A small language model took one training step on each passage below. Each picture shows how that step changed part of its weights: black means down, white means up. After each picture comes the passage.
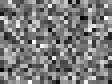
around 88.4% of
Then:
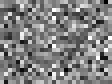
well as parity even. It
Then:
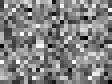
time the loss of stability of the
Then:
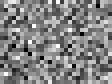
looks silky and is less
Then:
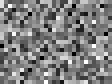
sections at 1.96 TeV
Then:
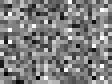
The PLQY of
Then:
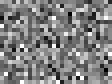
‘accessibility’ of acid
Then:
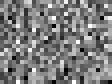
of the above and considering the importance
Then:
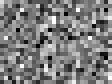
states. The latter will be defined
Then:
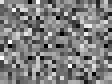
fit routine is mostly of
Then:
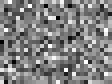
for survey. Aarogya
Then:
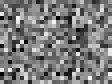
patients (52%) were cases of
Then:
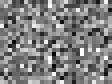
in the COST Association
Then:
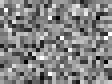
Chinese Academy
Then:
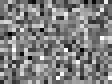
will be similar (R)
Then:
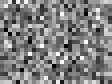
potential within the incompressible
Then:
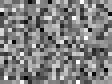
to individuals, and importantly can
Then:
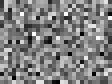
the changes brought to each
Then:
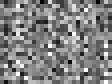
e-commerce platforms.
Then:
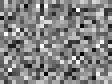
each gas the shape of the induced
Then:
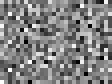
and neural networks for rapid evaluation
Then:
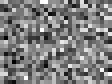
from the Venezuelan
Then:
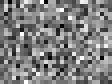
so that $x_0$
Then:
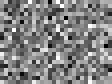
off Different Types of
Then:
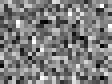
Positive, Negative.
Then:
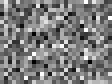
full surface density of the disk approximately
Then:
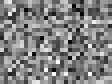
the future of health tourism have been
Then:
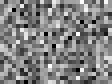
and Parasitized RBC
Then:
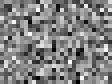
\al 2001). Narrow band
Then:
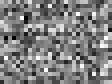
change with the full FC
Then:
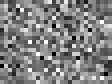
In the laboratory, reference materials can
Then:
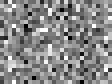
astigmatism development with
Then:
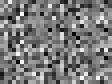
are again close to those obtained from
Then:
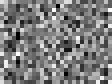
space $\Theta$. We are given
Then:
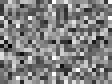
Fig.3. Effects of
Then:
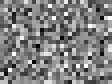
of the other states, except for
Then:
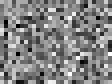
Word2Vec techniques:
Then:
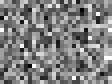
forms of innovative education that can
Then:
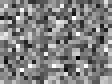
(2023) compare centralised and
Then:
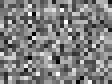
Part A in section 2 of
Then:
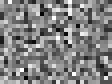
will provide estimates and projections
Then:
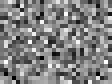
has also been successfully demonstrated in the
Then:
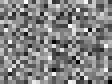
the system with a three-body
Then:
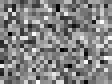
The recurrence equations for
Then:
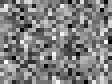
16 ppm rhenium
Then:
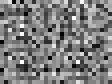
to understand and can easily cause
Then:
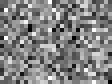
rare earth cations
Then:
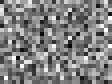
has four floors. The
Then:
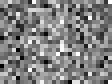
Physical engagement with hardware,
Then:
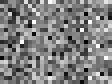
300°C for 10 hours prior
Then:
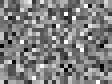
for the coefficients at powers of
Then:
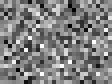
thresholds using continuum percolation
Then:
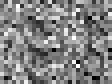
}} \comment{
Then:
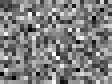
soon as it is dimensionally
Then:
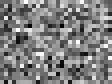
a single market. For that to
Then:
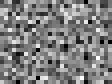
Recently, Feng {\it
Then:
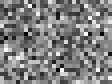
program for working with belief
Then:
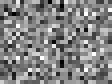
the ground relief and/or
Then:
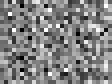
in fact legitimate:
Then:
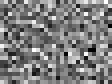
that the semi-analytical
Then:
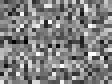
and improved profitability as shown in
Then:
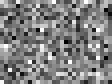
bath for 20 minutes with periodic
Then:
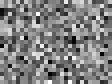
both on mismatch value and
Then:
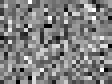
who talked about the
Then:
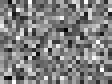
constant applied field close to the
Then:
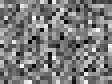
temperature. However, it carries
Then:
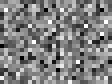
workflows generally show stronger benefits
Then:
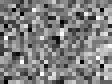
most interesting elements in group IV because
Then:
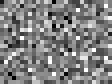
in the Standard Model. Note the
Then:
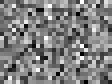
through an API that web
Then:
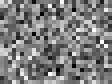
would provide an estimate of the
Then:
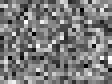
.$$In contrast to this,
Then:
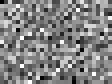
the decision variables. This informs
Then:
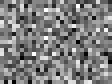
BRST operator so that the
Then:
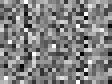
and identifying the uses to each
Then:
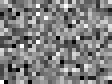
adjusting to their individual needs and
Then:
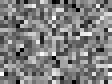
language was also given. Key
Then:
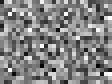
of various superconductors. As
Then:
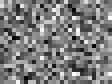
dissipation is principally defined by
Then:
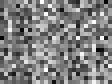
per month.⁹ By the
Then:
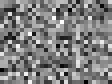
well as for simulating climate
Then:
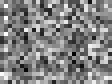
identified advanced maternal age,
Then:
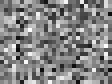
with a GRIMM monitor
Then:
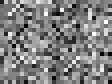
smaller the value, the better the
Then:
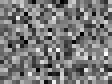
is absent from the start or
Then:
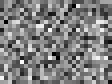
how the combinations underlying the
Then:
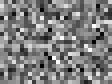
varying types of strongly correlated phases.
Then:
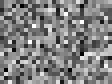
short circuit in phase A
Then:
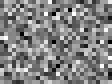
the Collaborative Research Center
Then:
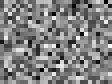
the scanning tunneling
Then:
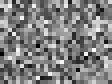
welfare improvements in the future.
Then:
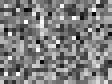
recruited internally from patients
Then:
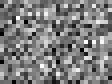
been set to 2 A in a
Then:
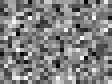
SmartPLS 4.0
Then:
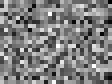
* \sin \phi *
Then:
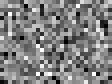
which guarantees that a completely different
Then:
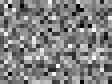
definition of the configurational
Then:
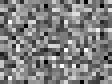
{\bibfnamefont {H.}~\bibnamefont
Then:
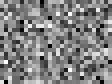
imaging tool in scoliosis cases
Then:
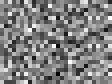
of the main text, the density
